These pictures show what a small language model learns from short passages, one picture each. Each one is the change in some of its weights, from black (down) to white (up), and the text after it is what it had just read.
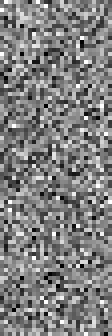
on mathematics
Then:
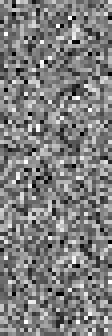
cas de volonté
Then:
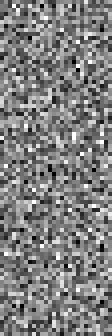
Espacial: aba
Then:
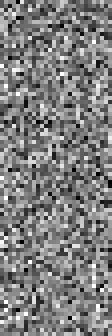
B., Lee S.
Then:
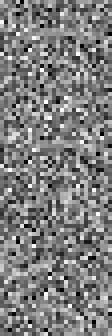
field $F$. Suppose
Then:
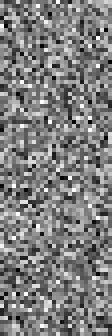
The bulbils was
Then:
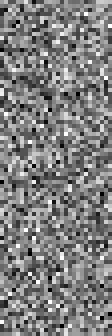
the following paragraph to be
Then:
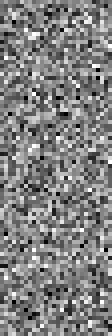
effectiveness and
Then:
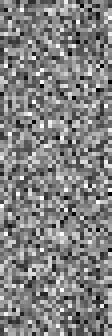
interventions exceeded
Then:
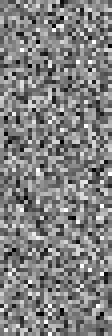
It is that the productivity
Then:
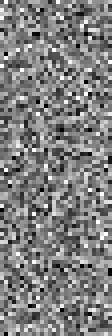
from selling spice also
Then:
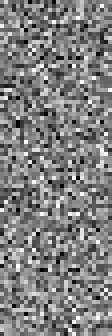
analysis when implementing the
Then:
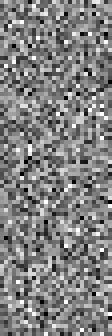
a resposta ao
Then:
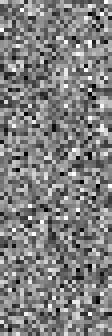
to this literature, and
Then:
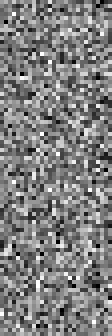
social process that is complex and
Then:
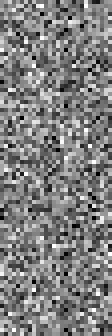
of realizability algebra, which
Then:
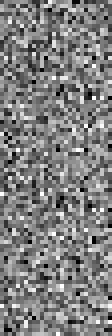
$\forall x \in
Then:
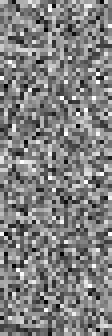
years while 10
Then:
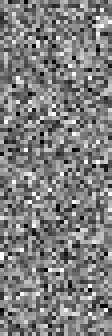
such as parole. The
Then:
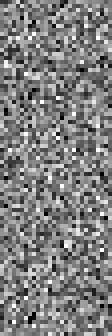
aktivlarni past
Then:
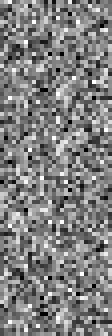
same color. \ee
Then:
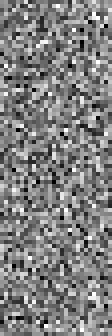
va guzordai
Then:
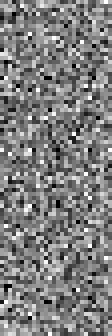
and limit of quantitation
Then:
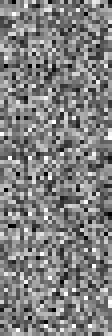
one. It demonstrates
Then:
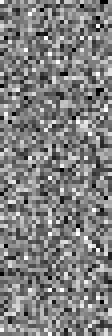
values that are morally
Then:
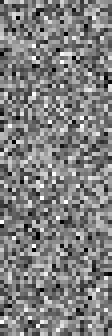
Impact In Age
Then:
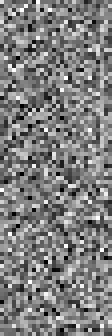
and was evaluated using the
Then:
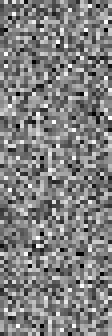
map in $\hat K$ is
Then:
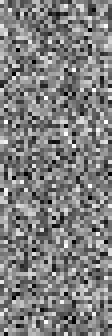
tersebut adalah
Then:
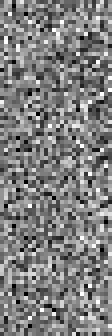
value Table value Result
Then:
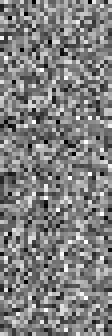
the conclusion comes in
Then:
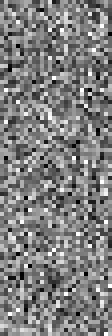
prove 2. by setting
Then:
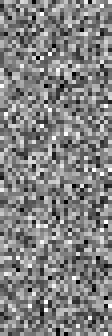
the upper digestive
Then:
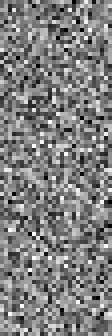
for the norm closed
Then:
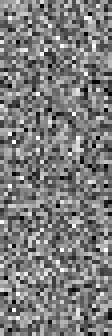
{\it splitting}
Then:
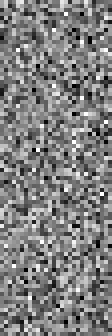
a cycle, both
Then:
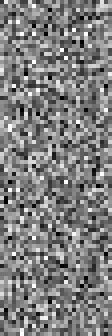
analyticity of a complex
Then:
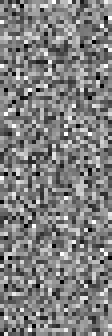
with crucial information on a
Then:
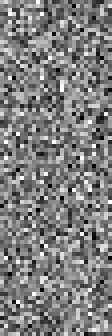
and $\s=s$ are
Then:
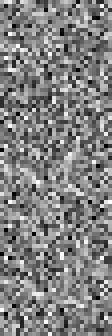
of the equation for the same
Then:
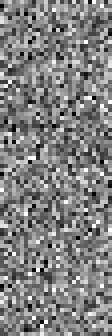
types of reactors
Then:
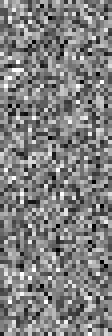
applied at state
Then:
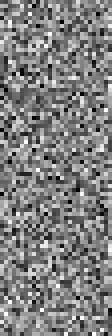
Brose khan
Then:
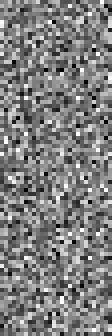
to visit Bali
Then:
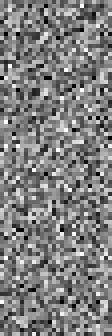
obligation and even
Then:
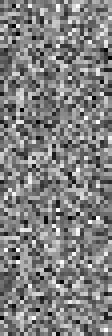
human motor
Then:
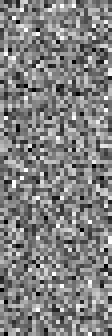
nedinkim yosh
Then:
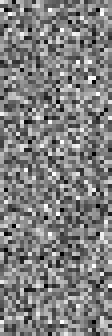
it is also observed that
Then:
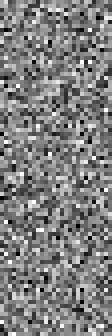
given to **"Easy
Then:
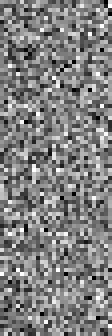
is not in a position to
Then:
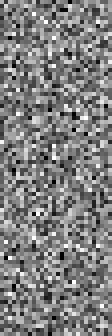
forms of the tensor
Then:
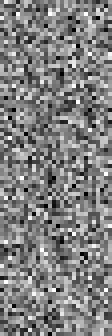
located in the bounding
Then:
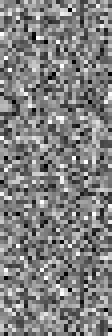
urinary protein
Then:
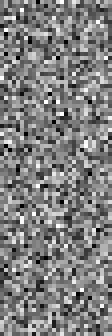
og fra andre
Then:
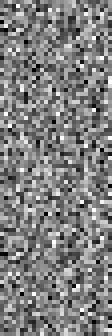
MN$, it is stated
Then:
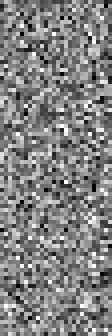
estimation, direct
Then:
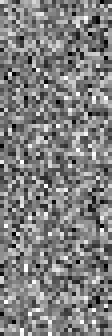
manifolds, and other
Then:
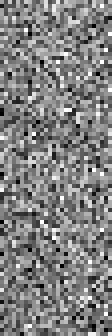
Coppices as
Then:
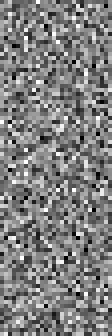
Eulerian form. If
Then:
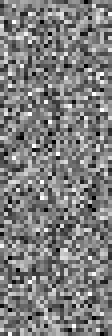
far from complete, at
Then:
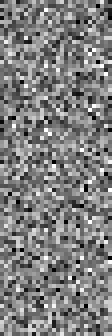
voisi auttaa
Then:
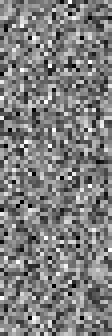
The ALV exists for a
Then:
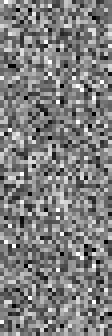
close to $2p$,
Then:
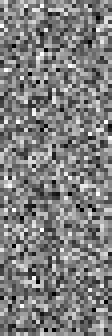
very low impact on
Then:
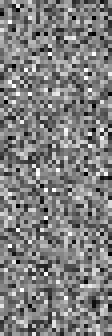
in $\mathbf{R}$. Let
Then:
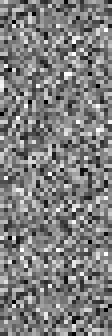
condições como a
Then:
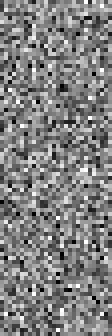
The set of all inverses
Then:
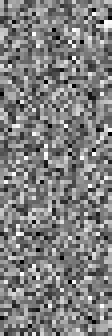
hackers and cyber
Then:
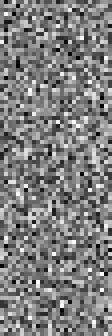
an asset that cannot be
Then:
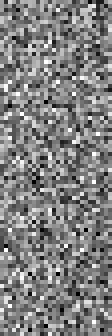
K$. Then the following equality
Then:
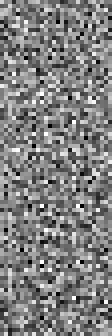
ihrer Kunden mit
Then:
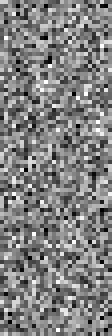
spread out over a
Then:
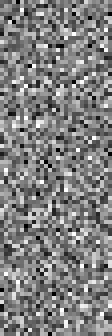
the hosts as well.
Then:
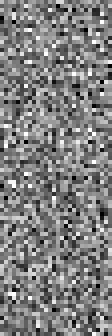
months of follow-up
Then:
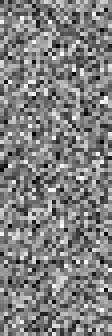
N. Penerapan
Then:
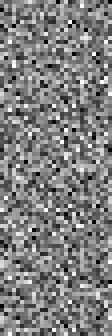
yang berjumlah
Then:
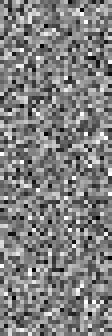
is multiplication by some
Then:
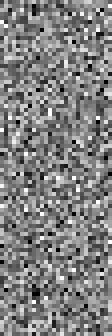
Hence the exceptional
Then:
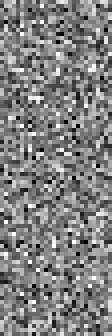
O Lord Kudala
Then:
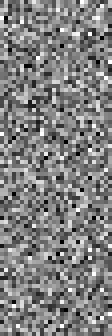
is possible to extend the
